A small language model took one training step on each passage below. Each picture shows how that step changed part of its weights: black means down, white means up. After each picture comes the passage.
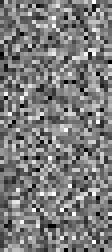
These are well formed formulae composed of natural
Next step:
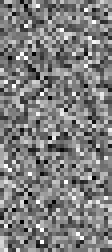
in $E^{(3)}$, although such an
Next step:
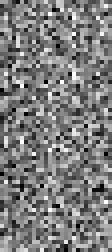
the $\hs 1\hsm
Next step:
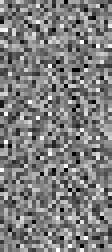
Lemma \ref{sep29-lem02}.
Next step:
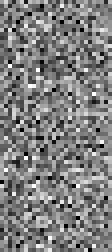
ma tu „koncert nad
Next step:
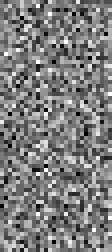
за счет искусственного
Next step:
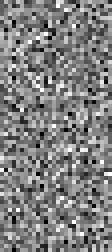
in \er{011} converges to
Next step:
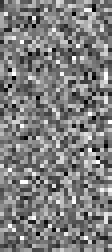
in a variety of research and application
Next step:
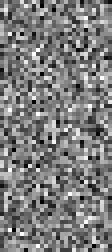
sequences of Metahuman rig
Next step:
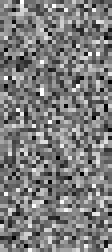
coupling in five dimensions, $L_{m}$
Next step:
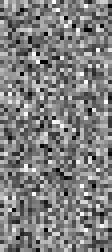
puțin amenințătoare,
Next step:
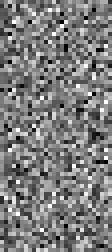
Area Telescope (LAT),
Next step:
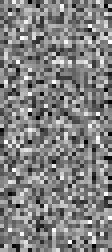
сімейний добробут,
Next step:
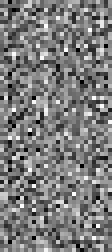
bakar solar mampu memberikan
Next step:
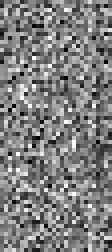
(line labelled $R_{\rm
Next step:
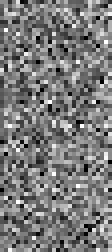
performance. Cost function $f(\cdot)$
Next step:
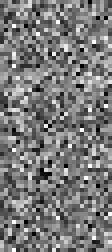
When testing surfaces for real multiplication by a
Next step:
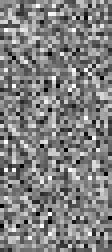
del huerto (adaptación de
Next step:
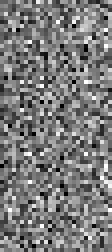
shown in (b). All the results are for the
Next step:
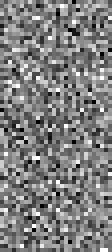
hosting their own rich
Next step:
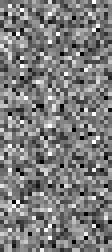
зміст цього феномену
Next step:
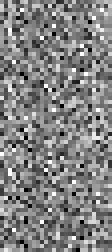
у комплексній
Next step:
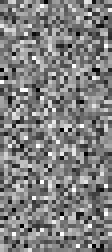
finitary hyperimaginaries.
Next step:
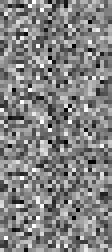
перекинулась на азиатских
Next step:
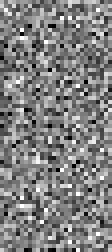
holds for all $\gamma$. Suppose $\alpha>0$,
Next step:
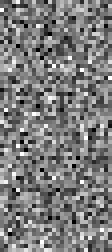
an invariant linear equation with distinct integers.
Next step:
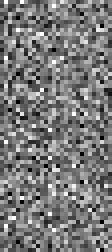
below, which does not generalize to the case of
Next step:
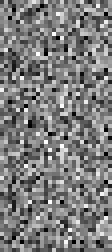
estimado e sua precisão devem ser
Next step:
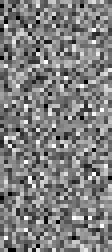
elements of $\A$ as the asymptotic
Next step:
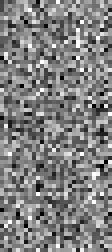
the auxiliary equation. \[
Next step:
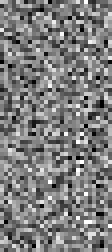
the particles represent the number of bonds per
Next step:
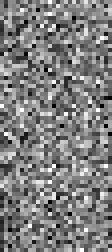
том, что лишь за три
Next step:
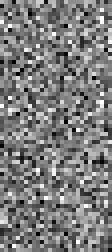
the same quantities as the top panel along a
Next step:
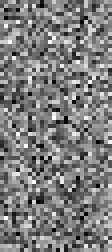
frames were used for training the network. We
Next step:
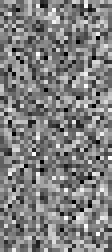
strategy for FWENO/WENO
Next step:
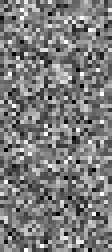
black hole. Accordingly, the scalar field
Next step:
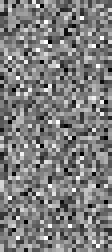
Quillen equivalence between the categories of small
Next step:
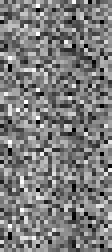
لا يتسع
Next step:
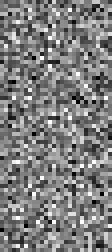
the transverse momentum of the two charged
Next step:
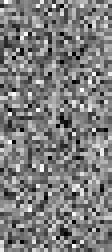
provide significant constraints on the scale of the interactions between
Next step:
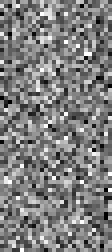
liquid in periodic boundary conditions. Liquid
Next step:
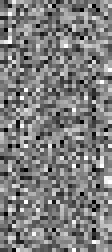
Szulkin, R., Sundquist,
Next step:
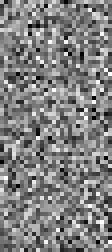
such that for every isotropy group $H'
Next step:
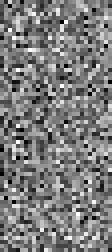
hope that ``almost'' the entirety
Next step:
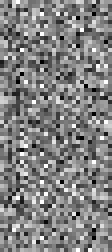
Taylor, “uma norma é
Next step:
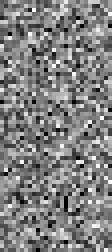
олиб келади.
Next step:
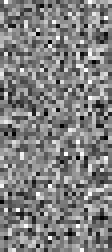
the space of $B$-orbits of triples
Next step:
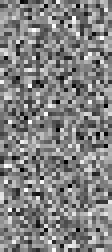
реальность. Кронос 2020 2.
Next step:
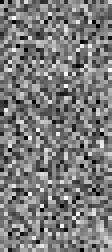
interaction strength. \subsection{Polarization
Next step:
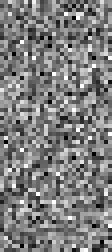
($\Theta_{Ru}$) and the
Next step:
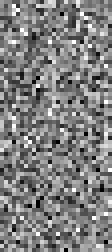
is the most prominent and most studied
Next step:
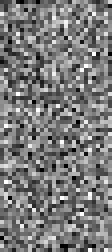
by a factor 20. The value of the QoI
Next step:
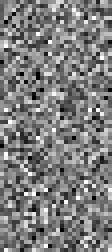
to the paired phase at low temperature is not of
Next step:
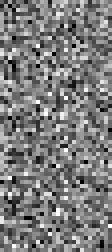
approach combines a code modeling the primary
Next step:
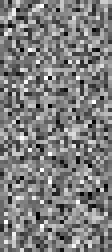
electrons and the bulk, leading to an
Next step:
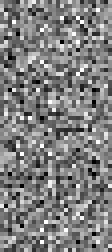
ne-ne zamonlar zayliga
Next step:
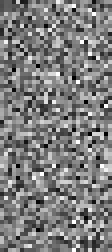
And in such a case, just like in the
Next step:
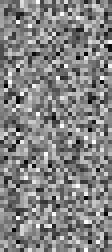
representations $r_{1},r_2,\cdots
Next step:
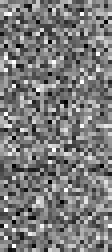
energy. The interaction with the gravitational potential
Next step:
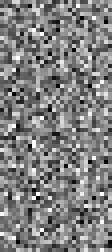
por su sociedad y, a la vez,
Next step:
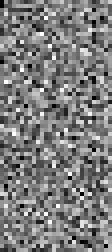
in the central region, instead, stars of
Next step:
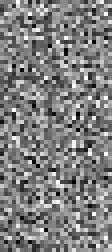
dimensions,'' Annals Phys.\ {\bf
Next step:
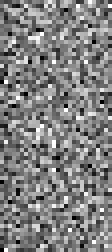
they were regarded, until now, as independent
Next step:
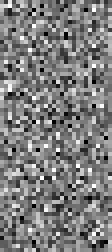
section \ref{secPH} presents the
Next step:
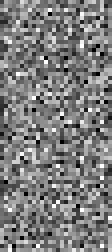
eigenvalues. Moreover, for $x=0$
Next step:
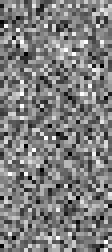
that changes during the game in the following way:
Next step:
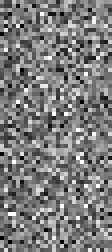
takvim slučajevima',
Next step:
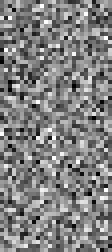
of the interfering populations is not unity,
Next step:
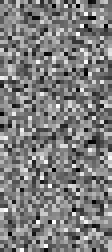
\section{Asymptotic Performance of
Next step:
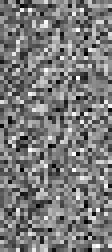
de las formulaciones complejas conservadas en
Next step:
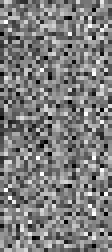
optimum efficiency, the maximum pressure must be
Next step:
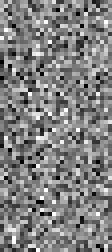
and that the perturbations are adiabatic and
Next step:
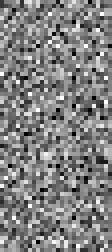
de pessoas ficou conhecido como
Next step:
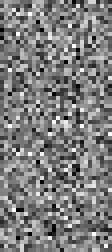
factors. \subsection{Fixed singular
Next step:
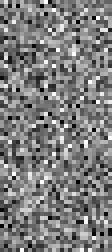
information we refer to Chapter $7$ in
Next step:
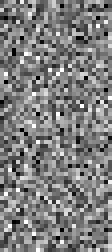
exists between approximately $x = 0.2$ and
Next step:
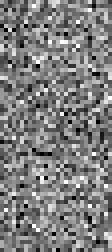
B$ then $\lambda_k(C)\ge
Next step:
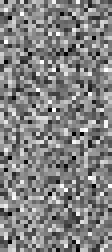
Al. Zwirki i Wigury
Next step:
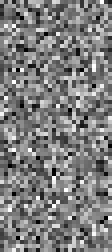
range 35 to 250 Hz. There is
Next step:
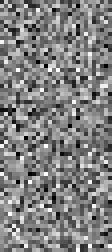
\cdots, \overline{n}\}.$ \vskip
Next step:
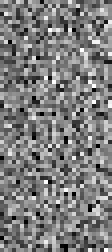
by 2050. This increase would amount to
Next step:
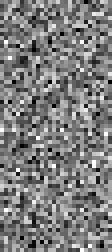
al. reviewed the PSO and
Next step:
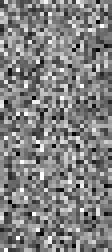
implica aislado en un cociente
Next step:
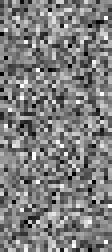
as the worldview premises of
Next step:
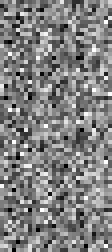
also been used~\cite{deLima2006},
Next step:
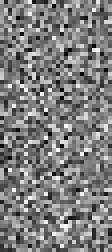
it should include some collectivistic attitudes, as
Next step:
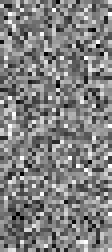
$p$, which proves (ii). Finally,
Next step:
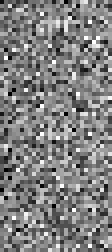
\ee The Bianchi identities imply that
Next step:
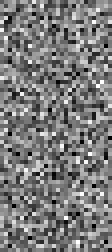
des grands herbivores
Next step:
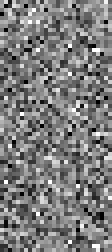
Here we consider the following perspectives:
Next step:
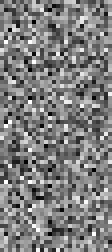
= {{ULEEN}: A Novel
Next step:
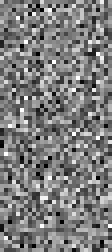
output pairs is equal to the value in the
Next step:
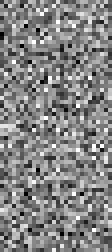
L(x,x')=\cases \dfrac
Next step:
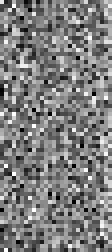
not L1: that’s the question’.
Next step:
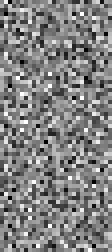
обмяна на опит и знания
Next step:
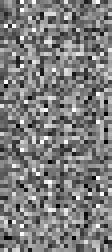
общественным пространствам и
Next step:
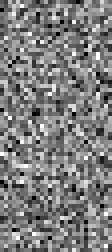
basic tilting object $T$ such that
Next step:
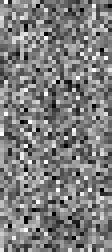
$\delta : \Gamma_\mathcal{T} \to
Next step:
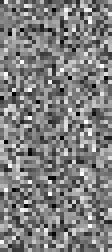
\cite{DG2} suggested a method to
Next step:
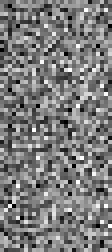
function is continuous on the entire real
